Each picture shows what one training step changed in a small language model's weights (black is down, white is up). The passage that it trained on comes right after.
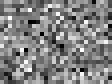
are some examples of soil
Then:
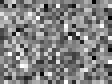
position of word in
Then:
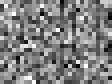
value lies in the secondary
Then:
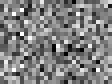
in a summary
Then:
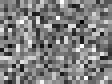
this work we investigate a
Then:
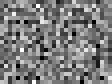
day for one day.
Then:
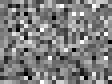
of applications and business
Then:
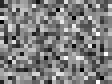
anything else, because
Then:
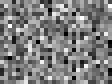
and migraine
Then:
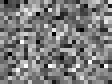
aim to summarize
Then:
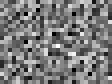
countries. Results indicate
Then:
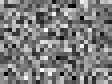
helicopter which needs for
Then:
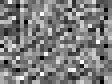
propaganda, even
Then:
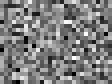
Drawing information from several
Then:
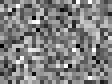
LN Kurs LN
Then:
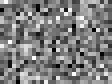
Sodium acetate
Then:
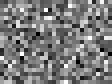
to adverbs mostly
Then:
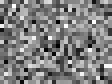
too coarse to
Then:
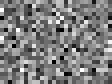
are summarized.
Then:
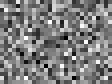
Plain radiography and
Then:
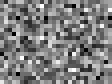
of listening like information
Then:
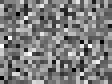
that students face when learning
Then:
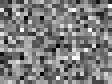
its vitamin-A
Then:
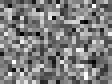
employed local raw materials and
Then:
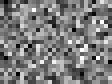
us to better understand the meaning
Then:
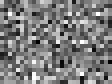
moment the cost is
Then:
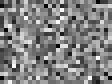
horse has kicked
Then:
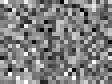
steering law”).
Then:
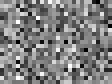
laevis*. These
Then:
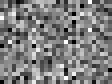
East and South
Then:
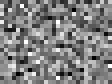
was based on the relationship between
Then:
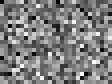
learning how to develop simple,
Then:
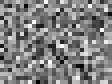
has towards their work, and
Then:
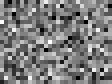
method (11) is less than
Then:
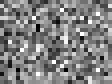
Raspberry Pi
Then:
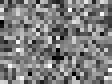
allele definitions.
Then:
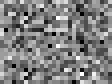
however, the effect of the
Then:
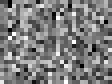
and inequality, significantly
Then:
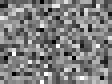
That changes the orbit
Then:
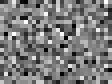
number of biochemical responses
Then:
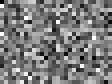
among teachers is not a
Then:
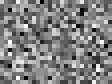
stainless steel
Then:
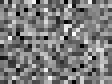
Contains missings.
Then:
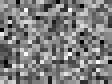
As the technology and innovation
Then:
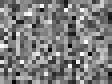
inequality adapted and
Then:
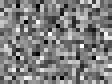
infants the most practical and
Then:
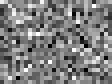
activities and the future directions
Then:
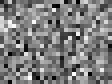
in the Treatment of
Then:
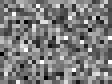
temperature is rising day by
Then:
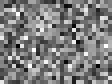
trust models, but in
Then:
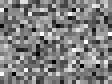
nonlinear relations, and is
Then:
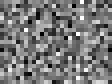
born in Wales
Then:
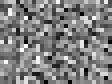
this case, the main task
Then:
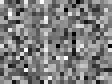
Automatic Control
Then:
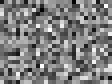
usual color of the
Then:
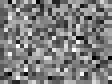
adviser Engr.
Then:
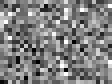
auditioned music
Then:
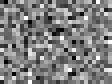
respectively. Comparing the
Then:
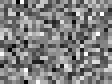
the above table that the obtained
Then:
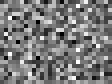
successfully raised
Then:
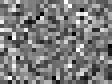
call the harmala
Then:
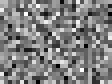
time/day (AOR
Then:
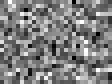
is usually called the
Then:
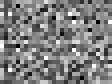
a specific instance when a communication
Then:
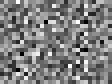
workers in Edo
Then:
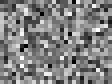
the much debated
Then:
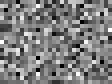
support version control (for
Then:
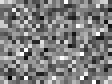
important variable estimation set obtained
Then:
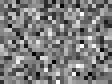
to root vascular
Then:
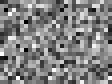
requirements. In 2015,
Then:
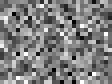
15) and supplying it
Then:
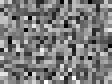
source error. This can be
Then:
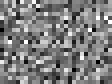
the planned Proofs
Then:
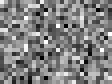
participants' initial reactions
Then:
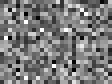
20 μm diameter
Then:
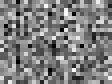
is considered homogeneous
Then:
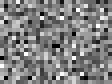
of *Abroma*.
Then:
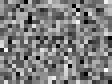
error arises because model
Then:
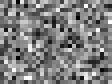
the rule rather than the
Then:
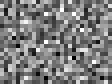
the reaction, the product
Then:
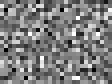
the findings of Table discussed
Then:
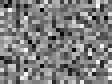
which is an important component for
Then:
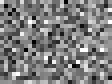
occurred in WSD
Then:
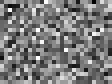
by engaging visual content
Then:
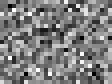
sounds, produced in
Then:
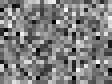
and copper(II)
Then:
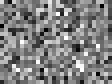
most widely spoken
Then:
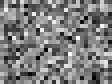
can collect, store,
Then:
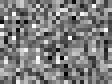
the main role is played
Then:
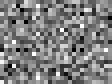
offerings play a role
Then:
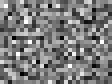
classified as category
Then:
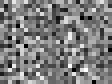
M, Nadeem M,
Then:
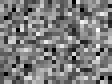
the theorem that the
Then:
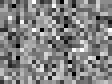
In this paper it analysing;
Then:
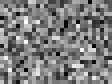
This temperature is above B.
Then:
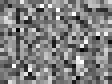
data reporting, and leverage
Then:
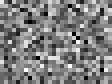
arisen in the process of
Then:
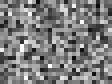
radical solution to the
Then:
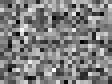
and outcomes of employee
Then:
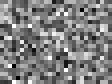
Procedural justice
